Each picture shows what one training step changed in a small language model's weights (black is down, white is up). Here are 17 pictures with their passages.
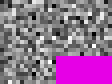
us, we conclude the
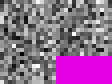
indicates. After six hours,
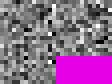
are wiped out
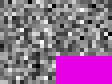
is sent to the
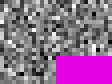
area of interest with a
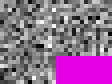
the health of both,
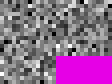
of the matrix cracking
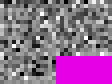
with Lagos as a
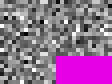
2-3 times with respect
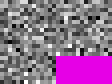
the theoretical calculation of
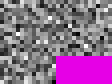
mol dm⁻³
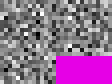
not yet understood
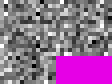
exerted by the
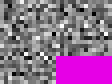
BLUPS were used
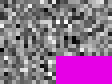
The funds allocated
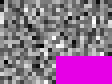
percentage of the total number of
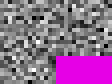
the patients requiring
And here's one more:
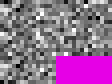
on responsible research assessment),
